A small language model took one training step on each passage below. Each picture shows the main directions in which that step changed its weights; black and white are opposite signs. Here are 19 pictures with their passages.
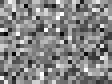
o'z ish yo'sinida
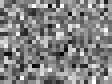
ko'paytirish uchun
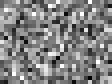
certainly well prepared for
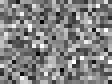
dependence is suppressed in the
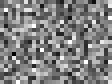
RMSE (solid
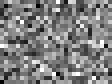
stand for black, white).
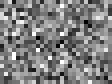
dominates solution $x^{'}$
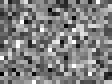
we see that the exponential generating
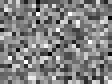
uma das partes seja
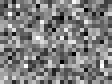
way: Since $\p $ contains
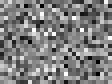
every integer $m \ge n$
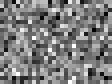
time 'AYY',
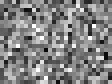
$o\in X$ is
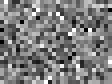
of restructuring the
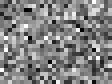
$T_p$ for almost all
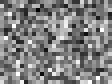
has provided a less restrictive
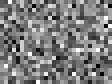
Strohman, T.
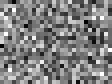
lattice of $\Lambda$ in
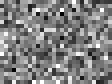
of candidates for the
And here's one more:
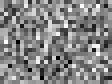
times of the economic
